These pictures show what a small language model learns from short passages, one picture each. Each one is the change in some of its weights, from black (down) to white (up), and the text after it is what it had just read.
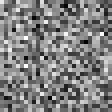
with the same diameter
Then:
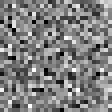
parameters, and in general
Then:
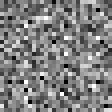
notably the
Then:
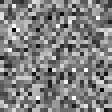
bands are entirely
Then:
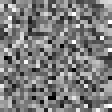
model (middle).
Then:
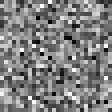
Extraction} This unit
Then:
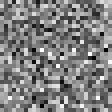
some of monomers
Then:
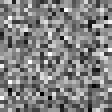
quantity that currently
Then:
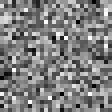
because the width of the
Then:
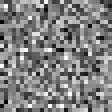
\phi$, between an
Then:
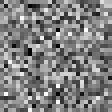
conceptualized as
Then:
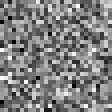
variance, while the
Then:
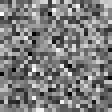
gravity, looking
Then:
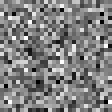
string width by tuning
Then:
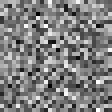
alertas de
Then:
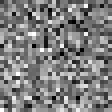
placed symmetrically
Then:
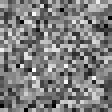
in the steady
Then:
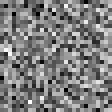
redshift than the cluster,
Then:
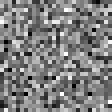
due to the nematic
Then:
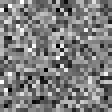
put the best fit
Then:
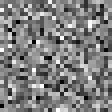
PDF measurements and
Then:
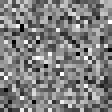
action. We can
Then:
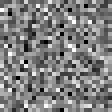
IQA and
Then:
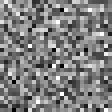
of water is equal to
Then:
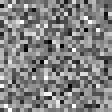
and the clipping
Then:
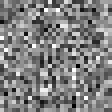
Raman transitions
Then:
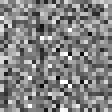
be one of the
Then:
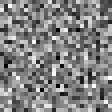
fusion error and
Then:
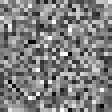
be discussed in the next
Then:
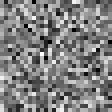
fulfilling the
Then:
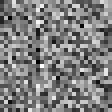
line) to the one
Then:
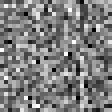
much shorter than
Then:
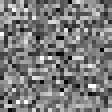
audio that we
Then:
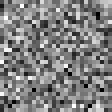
abundant oxygen
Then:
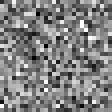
where $x$ is
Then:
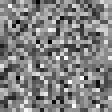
is unavailable due
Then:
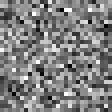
in the ground state,
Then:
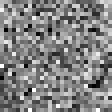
The differential rotation with
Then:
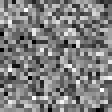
with increasing field involves
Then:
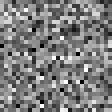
to be consistent with the
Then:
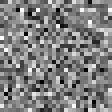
ROM. The
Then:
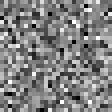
we restricted our networks
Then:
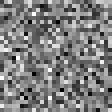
T}$ within which thermal
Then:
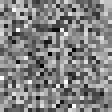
the causal effects defined
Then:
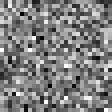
for the atomic mean
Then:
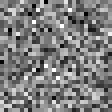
negative Euler
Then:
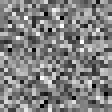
fixed-pole approximation
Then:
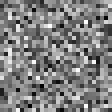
star formation rate resulting form
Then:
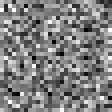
doping of the
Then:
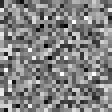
kpc units
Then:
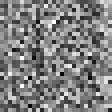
only involved experts
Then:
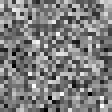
the volume of uncertainty is
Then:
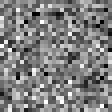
atoms}) \nonumber
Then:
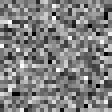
peak at the spinless
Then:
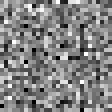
floor of the
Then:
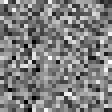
energy regime whose lower
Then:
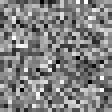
which loses
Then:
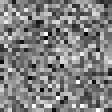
to the bottom and
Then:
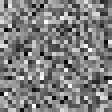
and normal-light images
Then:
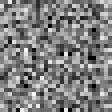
that such definition leads to
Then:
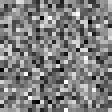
experimental data are shown obtained
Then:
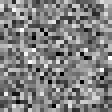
the drift velocity
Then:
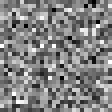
which is assumed to be
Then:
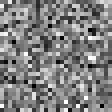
that are part of the
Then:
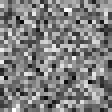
in the MOT
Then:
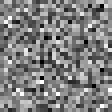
discuss some aspects
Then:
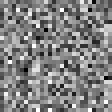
In haloes that
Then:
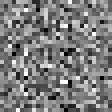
will be a narrow
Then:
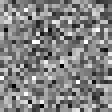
to exactly determine the
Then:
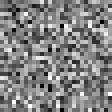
These 0-modes
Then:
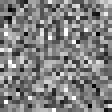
excess in spite
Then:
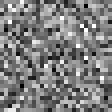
except for the most
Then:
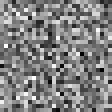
to include members up
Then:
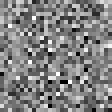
we were able to find
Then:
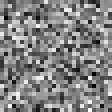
the leader species
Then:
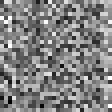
improvement using two
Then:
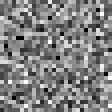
algebraic condition ---
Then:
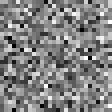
wavefunctions are written
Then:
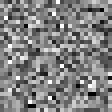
verify that the
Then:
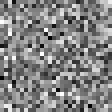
scatter plot with
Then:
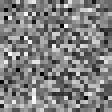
potential Z. The equation
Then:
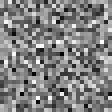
relatively small distance to
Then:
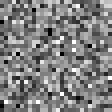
next orders, the
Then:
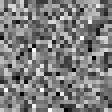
a classical-like
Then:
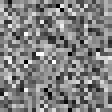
run. All our
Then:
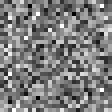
measure we discuss is how
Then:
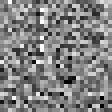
defined by a pair of
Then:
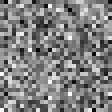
beam sputtering
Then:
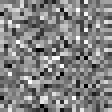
boson to become
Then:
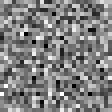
agreement with that of other
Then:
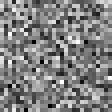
the trace and
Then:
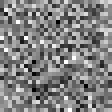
BEC. In the
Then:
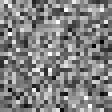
of small LCs that
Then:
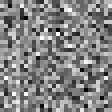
multimission laboratory
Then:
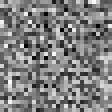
address the true predictive
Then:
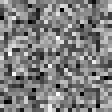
also smear out
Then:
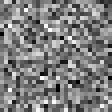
now optimize over
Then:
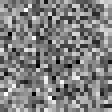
For example, the
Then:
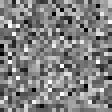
fermionic symmetries that
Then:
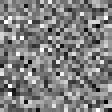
tail pulse generated by
